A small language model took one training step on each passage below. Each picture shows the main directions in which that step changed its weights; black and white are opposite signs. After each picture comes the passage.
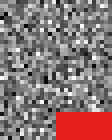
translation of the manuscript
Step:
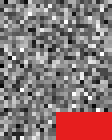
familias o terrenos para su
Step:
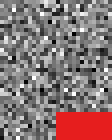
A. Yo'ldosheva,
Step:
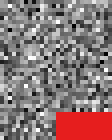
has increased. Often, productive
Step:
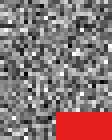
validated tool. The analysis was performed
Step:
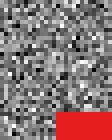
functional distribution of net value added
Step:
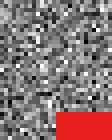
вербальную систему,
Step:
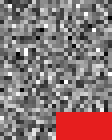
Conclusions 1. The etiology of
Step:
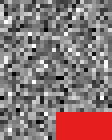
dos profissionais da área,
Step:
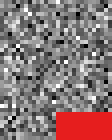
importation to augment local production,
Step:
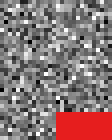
ABSTRACT Fault
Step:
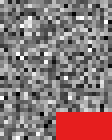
results or findings of a study or across
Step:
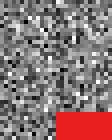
semnificația pare a fi
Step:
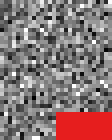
black-box like neural
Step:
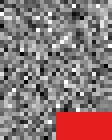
financial crisis, it will increase
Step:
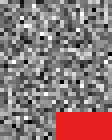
multimedia vositalari va
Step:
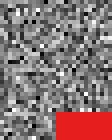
the two slide glasses contracted
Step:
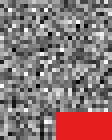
entendimento aprofundado
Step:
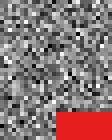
qaror topgan huquqiy
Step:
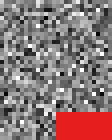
un obiect complex al managementului
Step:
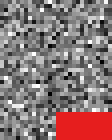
9. Oripova Kamola.
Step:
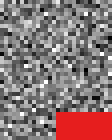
is this program for? S3E Start is
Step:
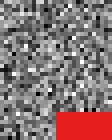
означає, що
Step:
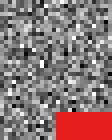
Espinoza, S.,
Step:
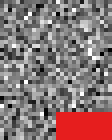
as modelling real features of
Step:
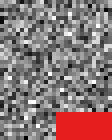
FB, MB. All authors
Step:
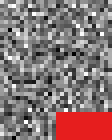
le cours ait lieu? *
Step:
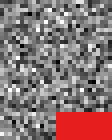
uğraş halini almış
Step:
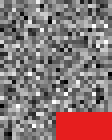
to'liq foydalanish,
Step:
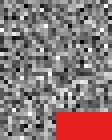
trata-se de uma assembleia
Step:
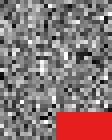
port operation, and the establishment
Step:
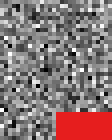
оддий одамларни
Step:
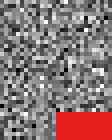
faoliyatiga jalb qilish;
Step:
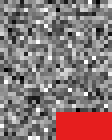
й енерговитрат.
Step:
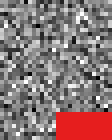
as Q_{out} and remaining suffices
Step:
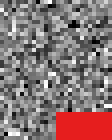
3. Караиванова М.
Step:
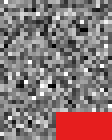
снизить затраты на
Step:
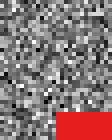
công cộng kỹ
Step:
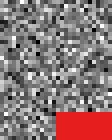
use of Transfersomes. These
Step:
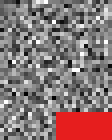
, and γ , in Tables 3,
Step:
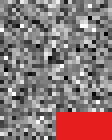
gas phase is described by the
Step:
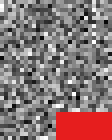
mothers' emotional well-being
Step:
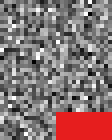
a survey of students, shortcomings
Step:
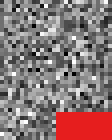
KLÜBER, Tiago
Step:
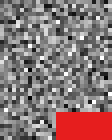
shopping is developing rapidly
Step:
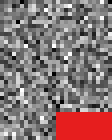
mostra Daniel depois de
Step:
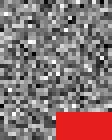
all values of welding current. The
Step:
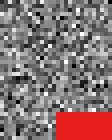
Eight male off-spin
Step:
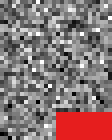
cowpea (cv lfe
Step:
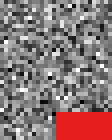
соҳасининг жадал
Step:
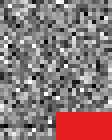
map view, duplex
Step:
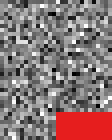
weeks interval. Macrosomia
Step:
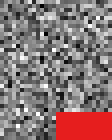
the new landscape. The
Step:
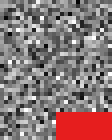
of the disease the pathological process is
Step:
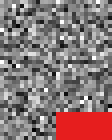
flexibility. The study looks
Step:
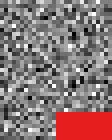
to involuntary intoxication with
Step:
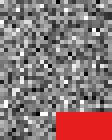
sustainable university education in Nigeria through
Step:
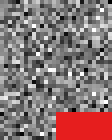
of the 4th International Conference on
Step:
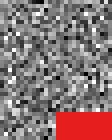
Liptau](#) und
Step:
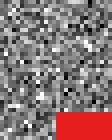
işlevini, öğretim
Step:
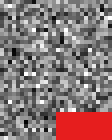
develop learners’ practical skills
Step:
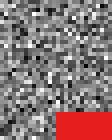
dissolution, the proper content of
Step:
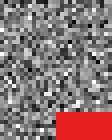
respondents may be biased due to the
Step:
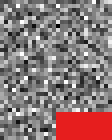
san'at. Fantastika
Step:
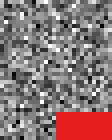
Fabiani C. M. (a
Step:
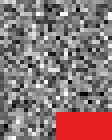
науки и технологий
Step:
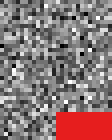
the benefit of a third
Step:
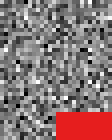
y fortalecimiento de su
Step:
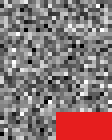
DEL ESPAÑOL
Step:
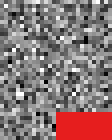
олинниши, олинган
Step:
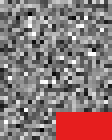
work environment on the performance of Physical
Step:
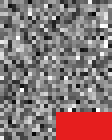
особа, яка виконує
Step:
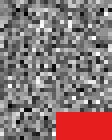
Decision - Making Units
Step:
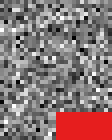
bone remodelling. It is
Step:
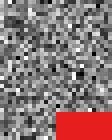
time when composed. The lyrics
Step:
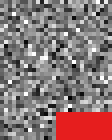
of a fiber embedded in
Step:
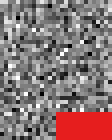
thermoplastic reinforced
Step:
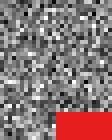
etmesi suçlamaları ile
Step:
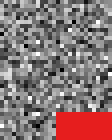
vuelve muy indignante a
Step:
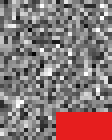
air transport and sustainable development, including
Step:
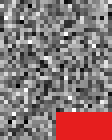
hypertension. In addition,
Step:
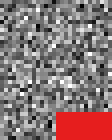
Nesterenko ML.
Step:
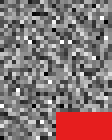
un completo così elegante,
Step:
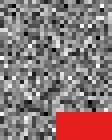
removal in color image.
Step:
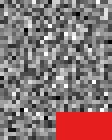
et al showed the highest MIC of
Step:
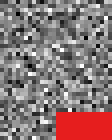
highly homogeneous (in range
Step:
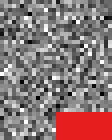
deterioration of water resources. The
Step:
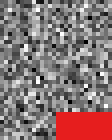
incorpora a parede e o
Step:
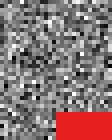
BOX HERE] 11.
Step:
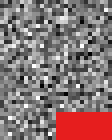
escolar. O cadastro da
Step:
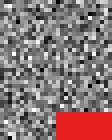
inson dunyosini jismoniy
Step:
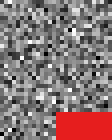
where $i \neq j$, which is
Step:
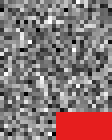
large companies and just
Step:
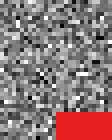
la dette publique peut
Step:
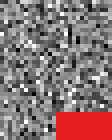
una regulación en materia de
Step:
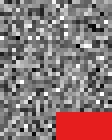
and C). For populations in the same
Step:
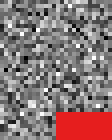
Assim sendo, as regiões
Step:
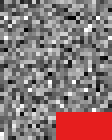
to the impact of out-of-plane
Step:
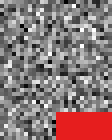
*-omics*, nitrogen
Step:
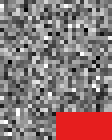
men. In real life, Mahut is
